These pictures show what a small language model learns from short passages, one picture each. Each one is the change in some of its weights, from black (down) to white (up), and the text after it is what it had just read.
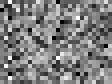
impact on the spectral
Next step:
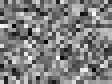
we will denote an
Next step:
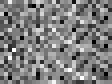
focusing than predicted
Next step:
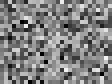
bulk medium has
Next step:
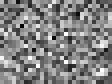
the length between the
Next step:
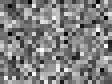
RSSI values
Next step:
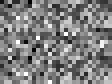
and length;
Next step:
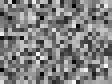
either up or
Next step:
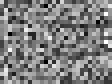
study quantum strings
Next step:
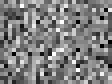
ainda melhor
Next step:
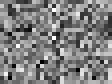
The theoretical and
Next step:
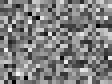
analysis, since this
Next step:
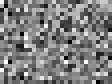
load initial weights
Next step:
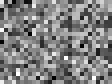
band $\mathcal
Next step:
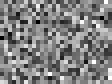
measurements in the van
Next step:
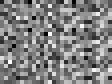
reality and
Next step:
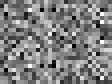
the code.
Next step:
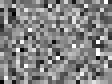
agreement with data was
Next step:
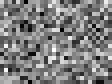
field center. }
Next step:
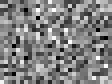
на течение
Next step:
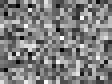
these, there is
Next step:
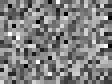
e explique
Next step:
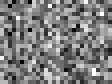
dots) and
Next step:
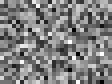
now consider the
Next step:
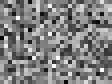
results} The obtained
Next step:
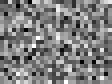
dependent, and the
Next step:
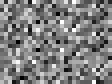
in our model framework
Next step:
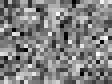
of cell states are
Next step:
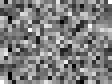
to end, even
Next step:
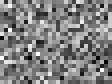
created with opposite topological
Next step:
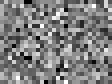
the chordal
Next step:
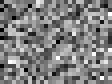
linguagem em
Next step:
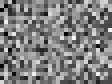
curves represent individually
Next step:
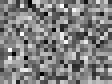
we found that the
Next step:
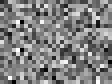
was demonstrated that
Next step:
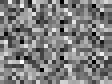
state for the conventional
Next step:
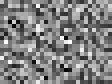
also use the
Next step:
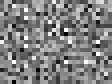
data domains into
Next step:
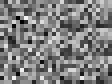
dynamical properties is
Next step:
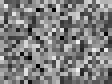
the lattice.
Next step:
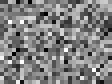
that model the
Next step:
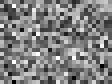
sensores não
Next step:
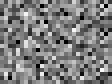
in all possible theoretical
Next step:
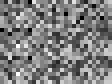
and during the
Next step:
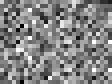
of the 21st
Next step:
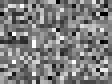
para favorecer
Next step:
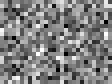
VLBI digital
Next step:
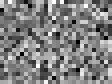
the functionality of
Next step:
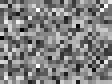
made during Re
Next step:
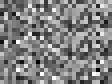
zamonaviy pedagogik
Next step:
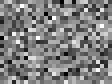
diverse effecten
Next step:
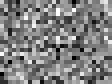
the trolley
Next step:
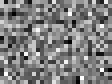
not via Coulomb
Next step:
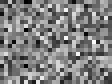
had studied and
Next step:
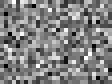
das aulas
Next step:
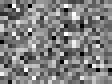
de ambos em
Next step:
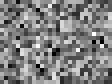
the upper inset
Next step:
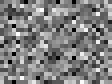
vermelha e
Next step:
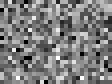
reduced coordination
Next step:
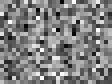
strong damping
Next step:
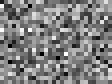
é um novo
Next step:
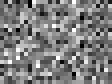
of $\theta$;
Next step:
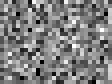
flapping in the
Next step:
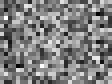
nazorat qilish,
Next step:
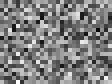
meaning that the influence
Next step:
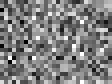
determination at
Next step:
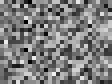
coordinate operators it gives
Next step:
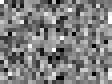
qayd etish
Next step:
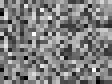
features contain explicit particle
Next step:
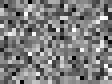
the throat
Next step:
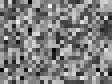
with partial
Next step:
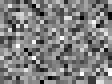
while the second one
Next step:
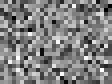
Review. *Journal
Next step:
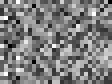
to derive an
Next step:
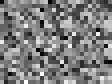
G., et
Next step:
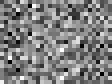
de até
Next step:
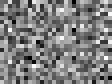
summarized in
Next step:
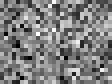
the collinear structure
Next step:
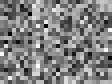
«antes de
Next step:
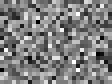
a perturbation analysis of
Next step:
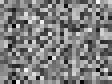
analyze this new
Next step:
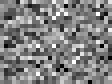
by doping
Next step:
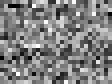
mm, and
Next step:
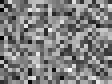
alignments of multiple
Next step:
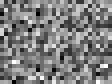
base points are only
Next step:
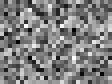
base of the
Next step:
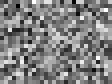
distribution, defined by
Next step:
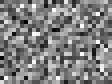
Estimation of
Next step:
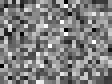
cut-cell methods
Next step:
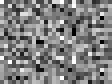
observe the absence of
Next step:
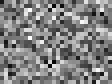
work. A total
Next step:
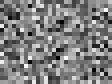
resaltando que
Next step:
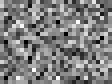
as vacua.
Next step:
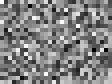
has the form
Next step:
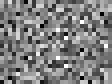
\bibitem [{\citenamefont
